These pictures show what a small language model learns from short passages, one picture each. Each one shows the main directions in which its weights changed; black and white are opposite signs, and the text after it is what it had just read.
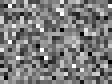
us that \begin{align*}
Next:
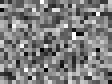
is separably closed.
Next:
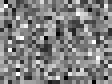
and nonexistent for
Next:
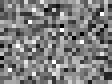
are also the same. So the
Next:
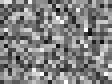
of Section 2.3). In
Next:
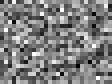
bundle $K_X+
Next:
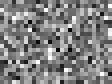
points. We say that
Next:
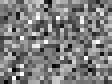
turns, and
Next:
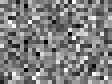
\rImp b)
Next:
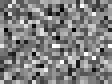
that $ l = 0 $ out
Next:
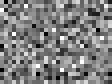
first lattice point on the
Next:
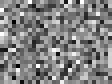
using NURBS basis
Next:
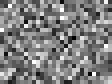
to give $M$ an
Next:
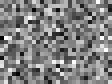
is an isomorphism whenever
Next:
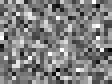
function of $f$ and
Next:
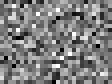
\sigma^Z$. Suppose
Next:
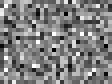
= 20pt plus
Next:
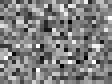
of the $G$ module
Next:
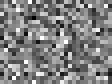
Z$ and $Z\cap
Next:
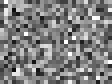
\end{equation} In the
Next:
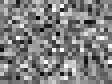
by integers (both
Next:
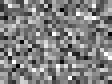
have been many works in
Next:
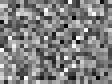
which, when interpreted
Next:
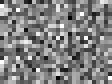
local maxima of the
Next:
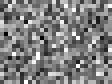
now in a position to
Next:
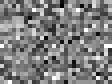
is unweighted,
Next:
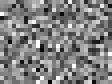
occurs, there exists
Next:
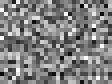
v$ if $u\le
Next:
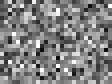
Moreover, there exists a positive
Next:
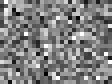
\end{equation} with a
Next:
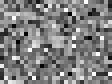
points \cite{OR},
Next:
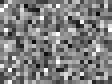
adopt the usual
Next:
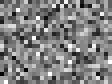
relation \[\tau (\ell
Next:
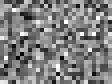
The details will
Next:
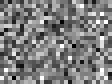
coefficient % of a
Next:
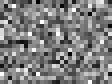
\subseteq U_j$.}
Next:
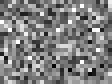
induced complex structure ${\cal
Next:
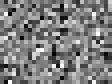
cardinality argument.
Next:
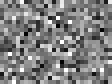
operator $\mathcal{A}_{\rho
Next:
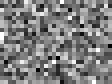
Substituting this
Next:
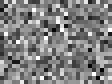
by factoring out every morphism
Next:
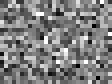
most other practical
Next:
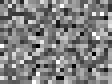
stands for the number of
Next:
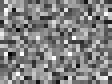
\end{thm} Thus in
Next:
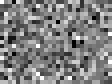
low $R$-rank
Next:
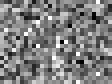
The operator $M$ is the
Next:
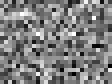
linear forms. \item a
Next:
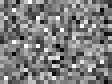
X$. So, the composition
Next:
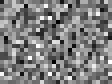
ideal of $R$ for
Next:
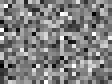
obtained the same result for the
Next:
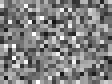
kind. However,
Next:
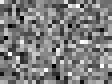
= 0 \non \eea
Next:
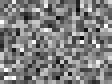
then the vertices of
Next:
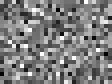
the main points which we
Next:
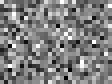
\alpha) \approx
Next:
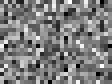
problem sizes vary
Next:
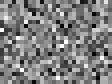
instance the normalizing constant
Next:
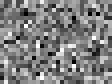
finite differences. For the normal
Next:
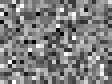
\right. \ee Note
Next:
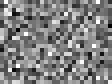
\end{eqnarray*} Next
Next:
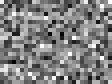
\item The underlying map
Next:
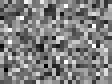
be described as follows: for
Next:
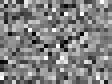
problems and next we
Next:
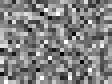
$Q_n$ respectively.
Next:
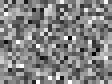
be extended by zero
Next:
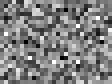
which systems similar to
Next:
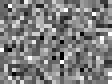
algorithmically efficient graph
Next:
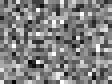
4.2, Corollary
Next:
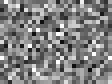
corresponds to considering the
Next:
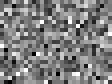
\(\Delta t\) being the
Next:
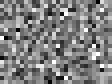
is an isomorphism of number fields
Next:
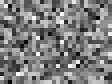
family to belong to the
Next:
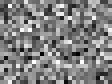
that there are many formulas
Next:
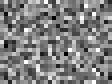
Thurston's characterization
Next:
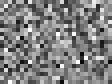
of an absolute value
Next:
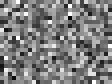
very careful
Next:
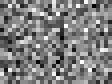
at least for the case that
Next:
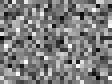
be reformulated as
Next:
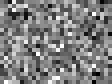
9.} Consider the
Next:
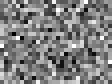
From now on, we do
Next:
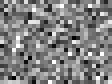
by choosing $K$
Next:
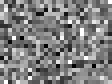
success in many
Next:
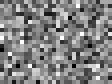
is inactive). \noindent
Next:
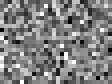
in finding an interior
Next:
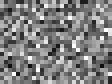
0-weakness, they
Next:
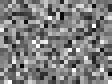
$\Gamma_{jk}$ for
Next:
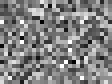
and $\varnothing$
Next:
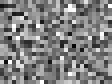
\subfigure[] {
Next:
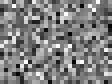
It is therefore integral.
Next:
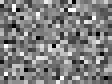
\cdot \partial_t
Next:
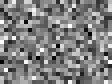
see $z$ as the complex
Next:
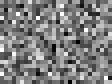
similarity of $A$ and
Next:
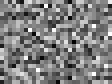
functions and symplectic
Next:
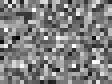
and upper bounds for
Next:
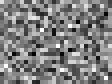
map $T : E \to
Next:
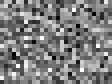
the operator $$ \multline
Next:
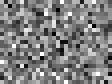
applied to points of
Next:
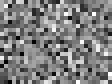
first the transport equation
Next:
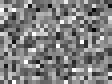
Proposition 16]{SV}.
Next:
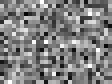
makes our solutions in Section
